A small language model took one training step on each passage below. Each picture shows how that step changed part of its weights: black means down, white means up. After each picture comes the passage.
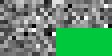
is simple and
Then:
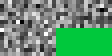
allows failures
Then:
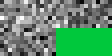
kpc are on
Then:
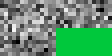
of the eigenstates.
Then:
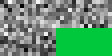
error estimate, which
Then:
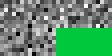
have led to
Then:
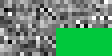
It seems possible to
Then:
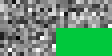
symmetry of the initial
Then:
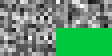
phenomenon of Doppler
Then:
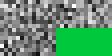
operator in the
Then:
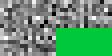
escaping through
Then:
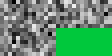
Quantum dynamics in
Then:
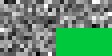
particle position and
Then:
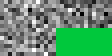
functions. For this
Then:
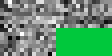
charge as the linear
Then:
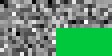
bound states to the
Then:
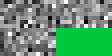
\nabla \times
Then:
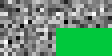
whether the use of
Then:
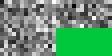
is the amount,
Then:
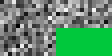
equal to the sum
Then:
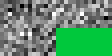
sizes, $n
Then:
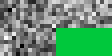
also be in
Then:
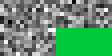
limits of integrations
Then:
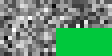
to compare the magnitude
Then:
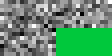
value is affected by
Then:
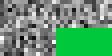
is always in thermal
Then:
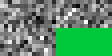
the Roper as
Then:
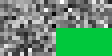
to dark and
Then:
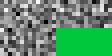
Sun. While several
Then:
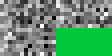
fields are exactly
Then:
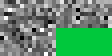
momentum were measured only
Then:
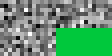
that observables in such
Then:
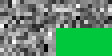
not shown in
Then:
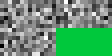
apply to the
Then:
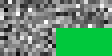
variety of curves.
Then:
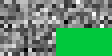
from the start of
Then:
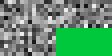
shared as part of
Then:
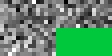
The ideal decay time
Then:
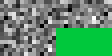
been developed at
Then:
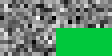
nonlocal correlations using
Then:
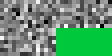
backhaul. To
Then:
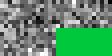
the baseflow over
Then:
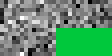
{\it Large
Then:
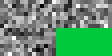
was calculated and considered
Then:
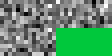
discovered in
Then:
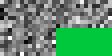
are sufficiently constant during
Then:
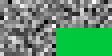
QCD. On the
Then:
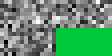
at the surface
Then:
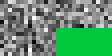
on Information Theory,
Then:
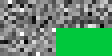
correlation function is presented
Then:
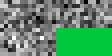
the CCR
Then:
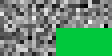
region and used it
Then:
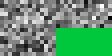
of their physical properties
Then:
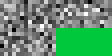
over the shortest
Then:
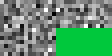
distributed to maximise
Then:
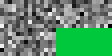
after integrating by
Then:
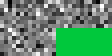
initial cost. In
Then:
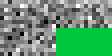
below. In this
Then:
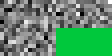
Universality is important
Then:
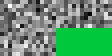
Age of
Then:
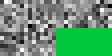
lines) and
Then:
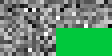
isolated bubble.
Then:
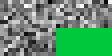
a series of constant
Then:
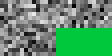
a field parallel to
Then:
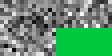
we calculate the global
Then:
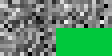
the target nuclei
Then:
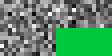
loss in the
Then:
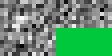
side of fog
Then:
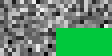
extra 1-bit
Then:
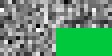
Note that the angular
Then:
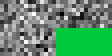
a search of long
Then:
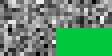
parameters and the resulting
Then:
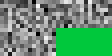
technology,'' in
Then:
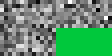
or employ the
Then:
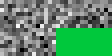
we should observe that
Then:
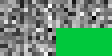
false alarms
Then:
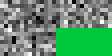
the generated key
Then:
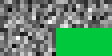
be interpreted as perturbative
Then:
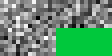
1). The most
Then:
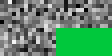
An Introduction for
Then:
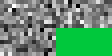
report an averaged value
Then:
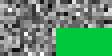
medium in the form
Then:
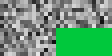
found in both short
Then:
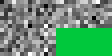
expression changes if one
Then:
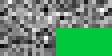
tail quantile:
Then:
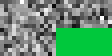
and use of a
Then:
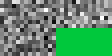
(f) show
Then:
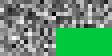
generated RRF
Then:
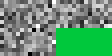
surviving probability
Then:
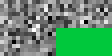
important role in such
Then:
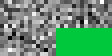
on the surfaces of
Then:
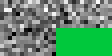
analytically. The
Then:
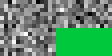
use the updated
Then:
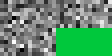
most expensive
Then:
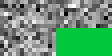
of a proton with
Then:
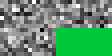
hot spots
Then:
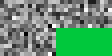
community and they are
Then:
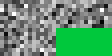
further details see
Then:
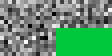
marked by the
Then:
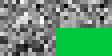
of aluminum
